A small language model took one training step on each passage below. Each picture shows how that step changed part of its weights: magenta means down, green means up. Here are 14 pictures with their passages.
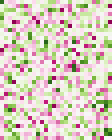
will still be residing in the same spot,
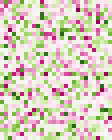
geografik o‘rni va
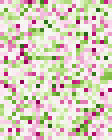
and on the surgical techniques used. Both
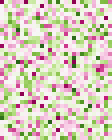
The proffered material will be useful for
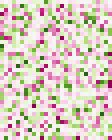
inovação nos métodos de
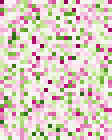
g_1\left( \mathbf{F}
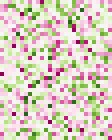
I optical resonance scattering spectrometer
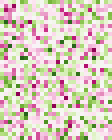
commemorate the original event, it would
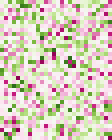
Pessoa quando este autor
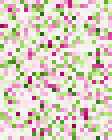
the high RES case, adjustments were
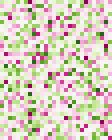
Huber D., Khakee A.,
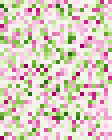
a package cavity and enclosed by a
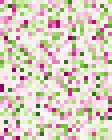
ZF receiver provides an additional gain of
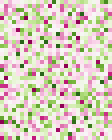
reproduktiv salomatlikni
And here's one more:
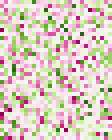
iqtisodiy munosabatlarni
